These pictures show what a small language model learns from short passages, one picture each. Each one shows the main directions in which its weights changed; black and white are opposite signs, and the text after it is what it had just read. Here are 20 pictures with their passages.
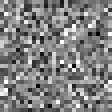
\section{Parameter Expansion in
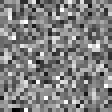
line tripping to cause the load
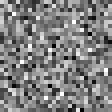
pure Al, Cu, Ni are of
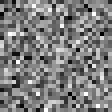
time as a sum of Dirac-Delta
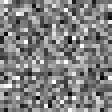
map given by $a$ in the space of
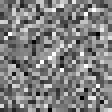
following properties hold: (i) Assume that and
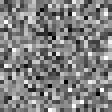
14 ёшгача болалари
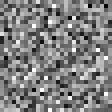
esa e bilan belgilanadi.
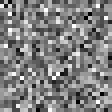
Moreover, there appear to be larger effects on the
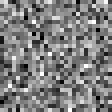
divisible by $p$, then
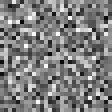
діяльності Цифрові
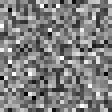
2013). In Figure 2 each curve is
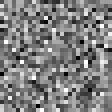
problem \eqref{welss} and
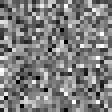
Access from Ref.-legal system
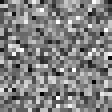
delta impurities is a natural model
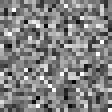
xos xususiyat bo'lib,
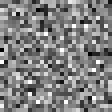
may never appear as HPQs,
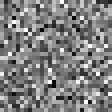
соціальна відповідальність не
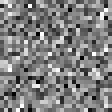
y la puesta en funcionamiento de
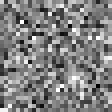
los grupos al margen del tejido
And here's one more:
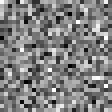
in a direction chosen a priori.
